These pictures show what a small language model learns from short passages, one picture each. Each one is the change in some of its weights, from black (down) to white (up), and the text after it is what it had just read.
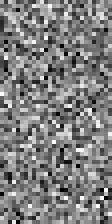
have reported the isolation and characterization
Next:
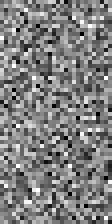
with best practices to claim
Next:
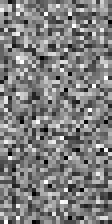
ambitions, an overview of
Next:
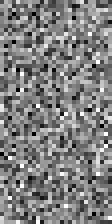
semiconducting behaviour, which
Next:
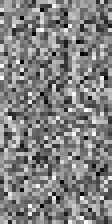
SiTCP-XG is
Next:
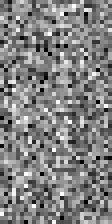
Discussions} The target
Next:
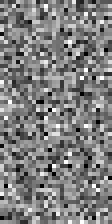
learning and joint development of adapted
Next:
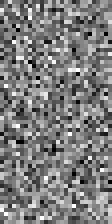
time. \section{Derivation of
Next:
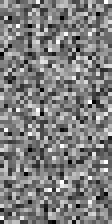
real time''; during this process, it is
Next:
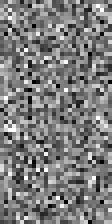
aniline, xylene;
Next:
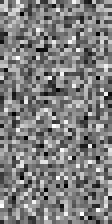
Fig. 12 References
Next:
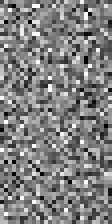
employee's willingness to share
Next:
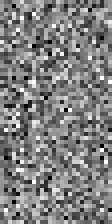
or $q$-deformed integration and
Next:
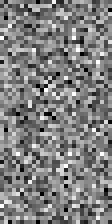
adaptivity of GoB,
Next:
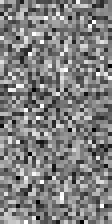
we showed that Turkish
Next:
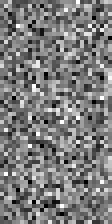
an alternative to subjective
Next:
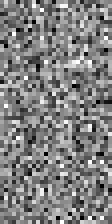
ourselves to problems without magnetic
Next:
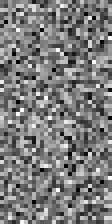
be the more suitable option.
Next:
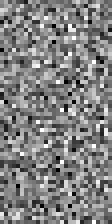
states in the $N=116$
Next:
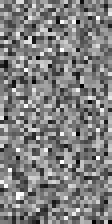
copy for Publication at the
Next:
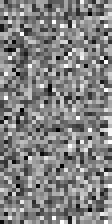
is relatively high and is also associated
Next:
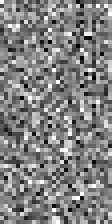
and baffles [20]. By
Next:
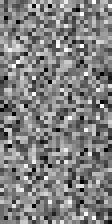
community. One key aspect
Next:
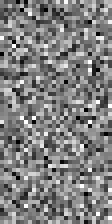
which will be fixed by the observed
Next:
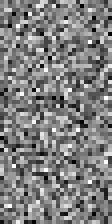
creation operators. \be \Qbeta
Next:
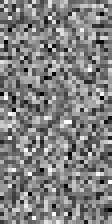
spread out over different regions. For
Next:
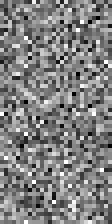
height setting used for the profile.
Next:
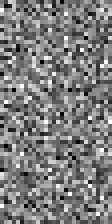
the Schr\"odinger
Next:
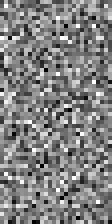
NNN hoppings, because both
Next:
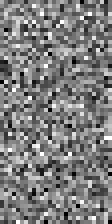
a relation of mass-hierarchy
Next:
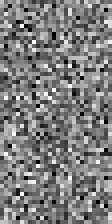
Consortium Partner
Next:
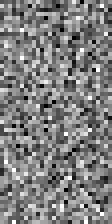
that various diseases are spreading.
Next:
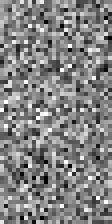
values spanning from $n_H$
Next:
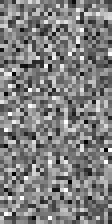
in general all three of them contributing to
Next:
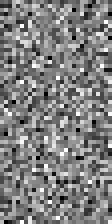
according to \cite{tsallis}
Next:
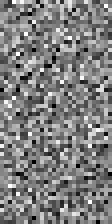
flip handedness in the pulse
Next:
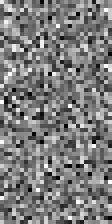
exhibit a better
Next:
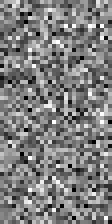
temperatures as seen in climate
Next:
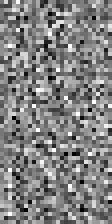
. \end{equation} At the
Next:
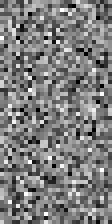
for a specified number of iterations
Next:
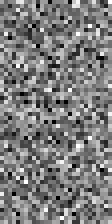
The temperature dependence for the thermal
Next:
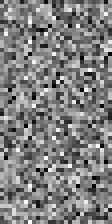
advent of a market economy
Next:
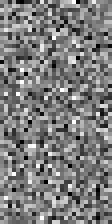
minute runs, with an effective
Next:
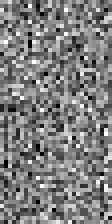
direction; in the $y$
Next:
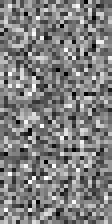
refluxed for 3 h. The
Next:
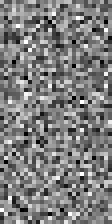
to clear stored files
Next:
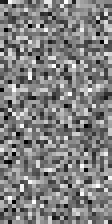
and to give additional spatial
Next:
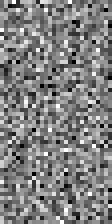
is based on applying suitably
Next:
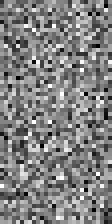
might expect that they are related to
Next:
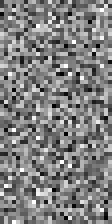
its coupling to the gluon
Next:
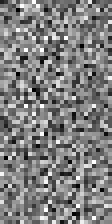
the standard deviation of the added
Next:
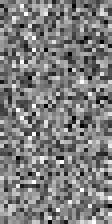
true solution. It requires the specification
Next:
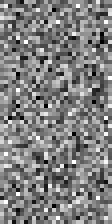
the rate can be sufficiently large even
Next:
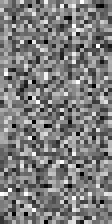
first because the participating components are then
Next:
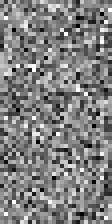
when they try to make their
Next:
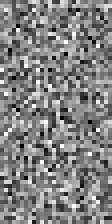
\Th (top) and
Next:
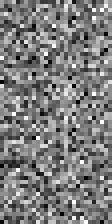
Biomarkers in Aorta after
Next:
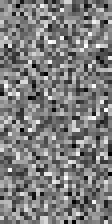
poor water quality. Some of
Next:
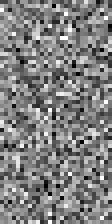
Articular angles (ICC =
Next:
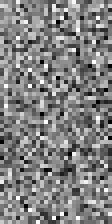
Gamified activities vs.
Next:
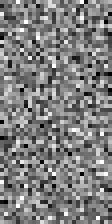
platforms in managing complex
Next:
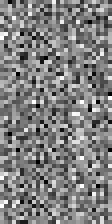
the HOS and HOSPS
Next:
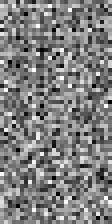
to help Farmers and students interested
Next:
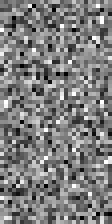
The formal details are given in
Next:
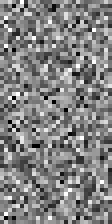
but by comparing the reactions of the
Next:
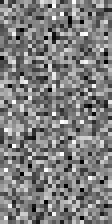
present study, longer ROH
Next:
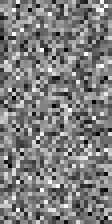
energy loss proportional to the
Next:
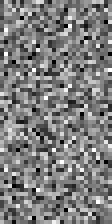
FRB numbers, a
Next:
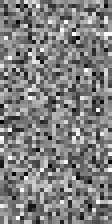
to be topological for them (for example,
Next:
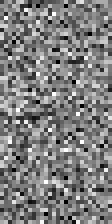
is to provide an update on
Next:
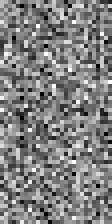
Level of Engagement Among
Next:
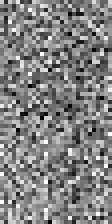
the value of the quintessence parameter
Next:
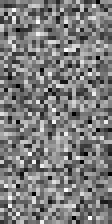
heat with solar cells.
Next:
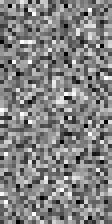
indicates the opportunity available
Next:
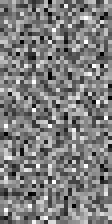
after removal of protons from the
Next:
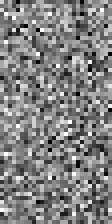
results suggest that nearly doubled
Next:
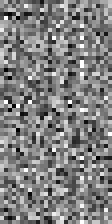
the internal and external fields are
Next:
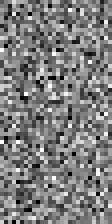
minimization is not possible for a generic
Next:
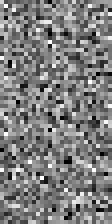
the surface, perhaps for such
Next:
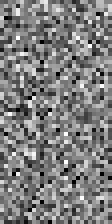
to the fact that the typical transfer
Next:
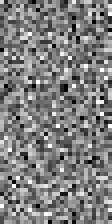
determined phenomenologically by the
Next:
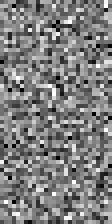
conventional performance metrics to directly
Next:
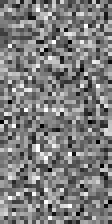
conditions: high KV-cache
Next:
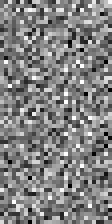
positive and negative interactions.
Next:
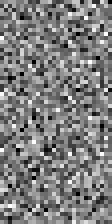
unlensed source and with other
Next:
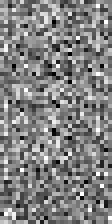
Pseudo-static response
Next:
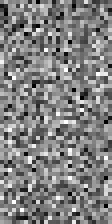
values. Saturation value of
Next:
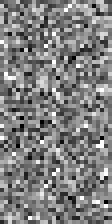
agriculture: Empirical
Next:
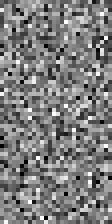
which reported that male patients
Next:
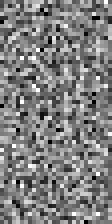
the behaviour of fattening
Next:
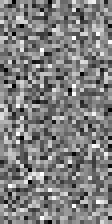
measure $DM=DM(\eta,
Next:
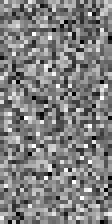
aid dsp. This work is one of
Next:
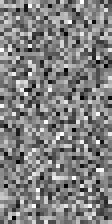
case. According to the numerical
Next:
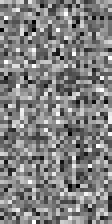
as part of achieving the development of
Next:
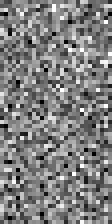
and graduates, and assists
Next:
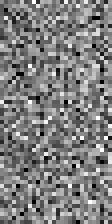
the light source is an accretion
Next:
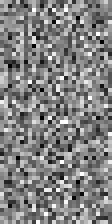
all the users based on this network
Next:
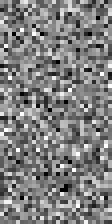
The most interesting situation is found to
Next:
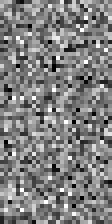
sterile plants in the F₂
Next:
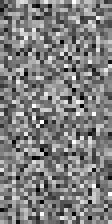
described for the HMF model. A
